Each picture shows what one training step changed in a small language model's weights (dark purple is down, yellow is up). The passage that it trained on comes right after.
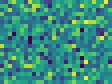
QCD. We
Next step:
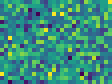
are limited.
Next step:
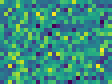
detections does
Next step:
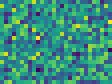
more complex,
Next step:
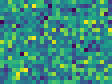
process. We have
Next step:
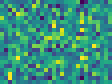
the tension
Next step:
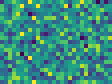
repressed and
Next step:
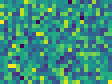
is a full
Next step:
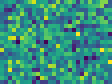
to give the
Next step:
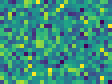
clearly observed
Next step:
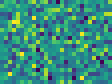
properties of these different
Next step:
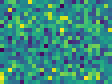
observed. This is
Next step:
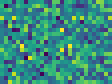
and $\hat
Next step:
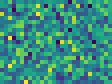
a stale
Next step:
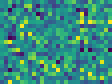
when tearing
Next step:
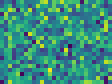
density are $\eta
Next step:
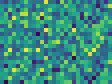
one makes use
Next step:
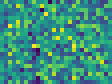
of the power
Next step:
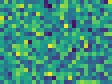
introduced in
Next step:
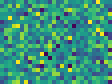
effective measure of
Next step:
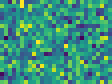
James F
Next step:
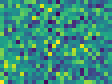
the fact that in
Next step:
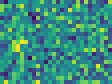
processes, is
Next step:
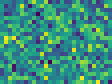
with eigenvalues
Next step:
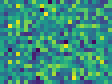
of the first
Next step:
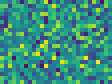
number of events
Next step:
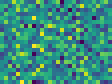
the fitted region
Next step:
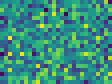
total number of
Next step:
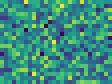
some discussion of
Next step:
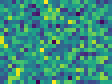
layers with
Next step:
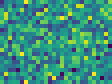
increases first with
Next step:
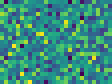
is then also
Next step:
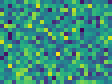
determined by the
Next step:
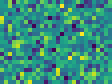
this function is also
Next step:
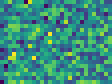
dB and
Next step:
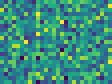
set was not
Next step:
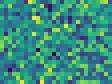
at $\sim
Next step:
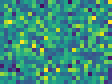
since even when data
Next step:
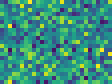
measurements as described
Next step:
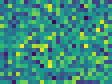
call the
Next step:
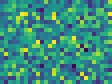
method which accurately
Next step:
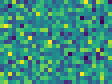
differentiated from
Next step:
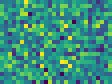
as a standard
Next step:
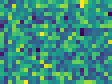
the e-ph
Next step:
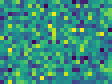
their IG data
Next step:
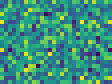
In Figure 2 we
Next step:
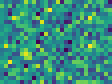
this problem, since
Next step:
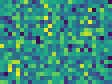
curve model we
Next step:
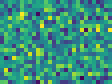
into account the
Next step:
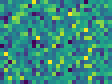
linear dynamics,
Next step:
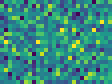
gap is then
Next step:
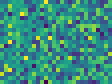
may choose the
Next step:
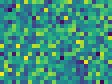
close to
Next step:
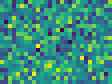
time, and the
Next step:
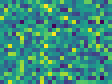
up to $x
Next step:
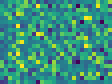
or cosine
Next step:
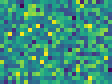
an Al
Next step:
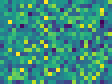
making use of
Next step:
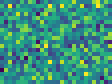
capture these
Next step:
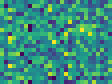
underperform on
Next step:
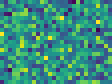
provides a more
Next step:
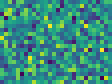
The case is
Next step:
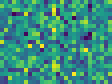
and creating
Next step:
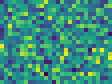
have shown in
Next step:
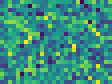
The predictions of
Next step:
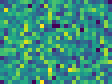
energy density defined over
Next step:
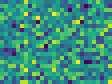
Such a model
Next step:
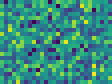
fact that it has
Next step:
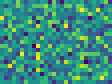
of $\lambda$
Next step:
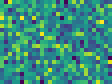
the observation that
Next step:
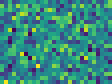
theory, the size
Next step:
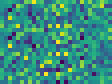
generalized to four
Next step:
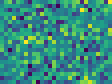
constants. In
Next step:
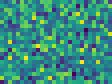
give the mass
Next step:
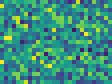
a large value
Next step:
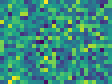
may limit the parameter
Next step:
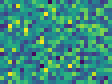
of these mass
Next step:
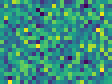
where the numerator
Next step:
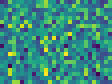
corresponds to
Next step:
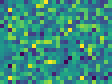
are likely
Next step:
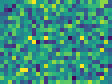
to extract
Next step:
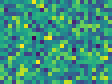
in identifying
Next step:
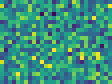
an iterative
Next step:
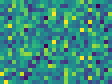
need for precise
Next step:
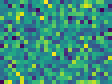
curve was
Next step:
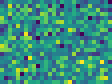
We denote the
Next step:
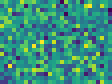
Our results
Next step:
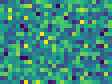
of Janus
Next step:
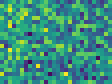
possible under the condition
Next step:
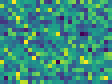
a third
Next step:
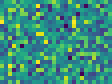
is produced
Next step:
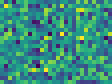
At this
